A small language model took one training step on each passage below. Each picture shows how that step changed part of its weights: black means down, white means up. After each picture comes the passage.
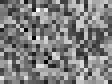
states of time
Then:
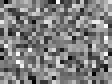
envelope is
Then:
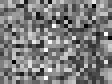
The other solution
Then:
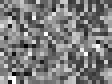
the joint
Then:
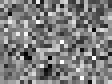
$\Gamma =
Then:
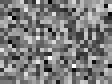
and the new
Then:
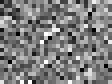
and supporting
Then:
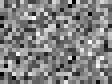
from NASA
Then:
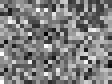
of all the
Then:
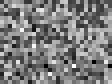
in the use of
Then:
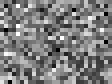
the genes
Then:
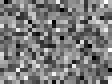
hand side of
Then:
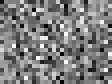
mass distribution of the
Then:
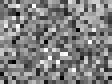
as usual
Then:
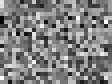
A \cdot
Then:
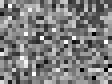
that the following
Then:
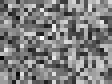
following properties:
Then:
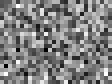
we focus
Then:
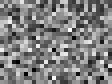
the following Lemma on
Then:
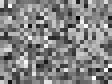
fact that the
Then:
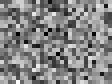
is the value
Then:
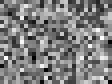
considered in this
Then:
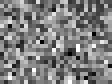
the maximum
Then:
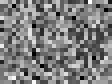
We are now
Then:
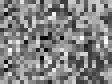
to the four
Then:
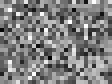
Second, the
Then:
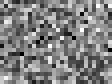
compare our approach
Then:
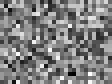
is not.}
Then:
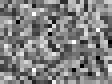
closed under
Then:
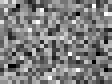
\varepsilon$ for
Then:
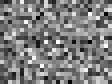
In Fig. 2
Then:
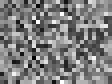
A map $\varphi
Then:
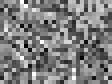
respectively, in the
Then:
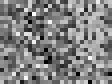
ideals of
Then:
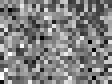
which only needs
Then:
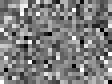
reversing all
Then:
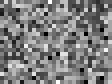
defined. A
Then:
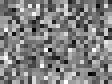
was fixed at this
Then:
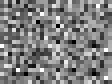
As such,
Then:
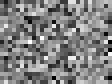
paper because they were
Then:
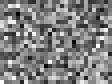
a profile
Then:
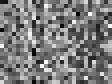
We used the following
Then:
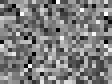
duality in
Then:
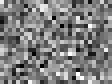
continuum, then
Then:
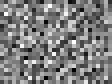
been vastly
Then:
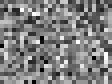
result should be
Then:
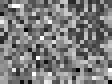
considering the complex
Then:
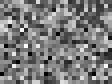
the scalar constant
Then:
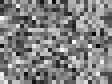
analytic {\em
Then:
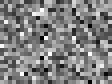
corrections to
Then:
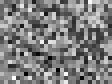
we are finally
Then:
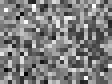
the origin of
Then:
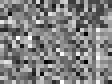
$\vert V
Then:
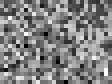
done for the
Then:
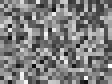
the above exposition
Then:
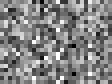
is to be
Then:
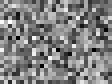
a label
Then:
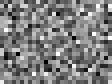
by the produced
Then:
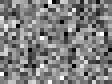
very impressive
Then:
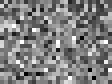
only approximation of
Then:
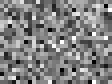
the $z$
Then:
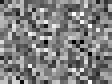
rates in a
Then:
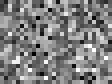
calculations presented
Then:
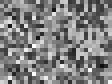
the partial
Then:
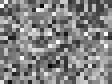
on the data to
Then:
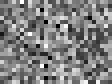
equations 2)
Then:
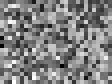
a smooth
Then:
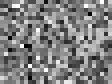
during their
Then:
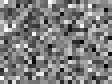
some } n
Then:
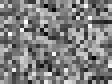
sign of the
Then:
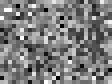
experiment, the
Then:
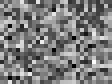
the power spectral
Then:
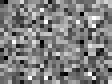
conditions. The
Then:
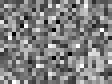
jet cross
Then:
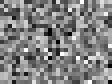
in one of these
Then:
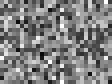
need to compute
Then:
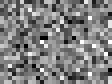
power properties, there
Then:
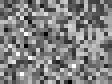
done). By
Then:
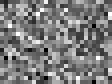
existence regions
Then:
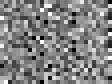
9, this
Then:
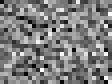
analysis,'' in
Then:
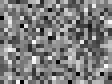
look further
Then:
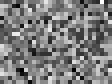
grand et
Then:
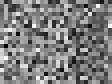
\rightarrow 0$
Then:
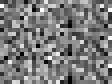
two cavities
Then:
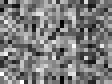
it is getting
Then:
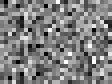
support. This
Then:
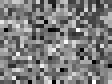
$K$ is
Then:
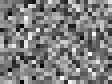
PM can be
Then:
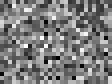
z + py
